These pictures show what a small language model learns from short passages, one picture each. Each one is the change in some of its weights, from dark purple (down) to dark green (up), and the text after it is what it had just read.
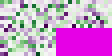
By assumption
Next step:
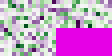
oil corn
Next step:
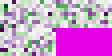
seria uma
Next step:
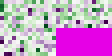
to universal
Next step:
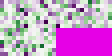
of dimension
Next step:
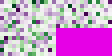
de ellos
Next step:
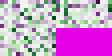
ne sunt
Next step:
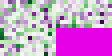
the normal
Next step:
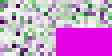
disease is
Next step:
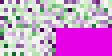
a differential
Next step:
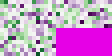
there exists a
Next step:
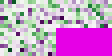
is conformally
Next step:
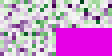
and thus
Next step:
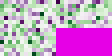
said to be
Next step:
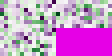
signs of
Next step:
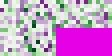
have \[
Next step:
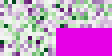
convection in
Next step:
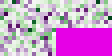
the complicating
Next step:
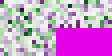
this waste has
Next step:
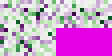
C. Gui
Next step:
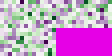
the native
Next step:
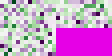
first example is
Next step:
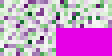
dans sa
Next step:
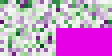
In this work
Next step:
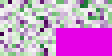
this paper we
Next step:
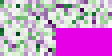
other. In
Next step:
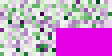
work is related
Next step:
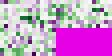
to adapt
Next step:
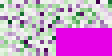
X $$ is
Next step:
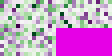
including their
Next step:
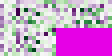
+ \lambda
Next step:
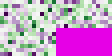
aard en
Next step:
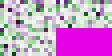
орган ва
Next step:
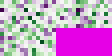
$n \in
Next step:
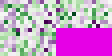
obvious to
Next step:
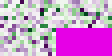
the printed
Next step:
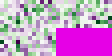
iff $\theta
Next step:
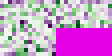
we show how
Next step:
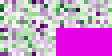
di mana
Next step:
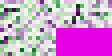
aan de
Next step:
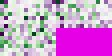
outside the
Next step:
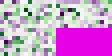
a un nou
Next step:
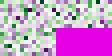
along some
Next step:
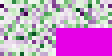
former considerations
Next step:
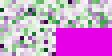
response then
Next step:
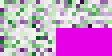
to the fact that
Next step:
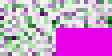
ainda que
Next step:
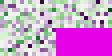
*$ are
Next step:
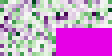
gives us
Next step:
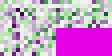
sector to the
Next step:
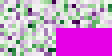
say that
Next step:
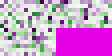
pB .
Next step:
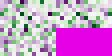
With the
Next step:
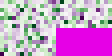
parking space
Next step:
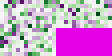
For testing
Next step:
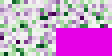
{\em intersection
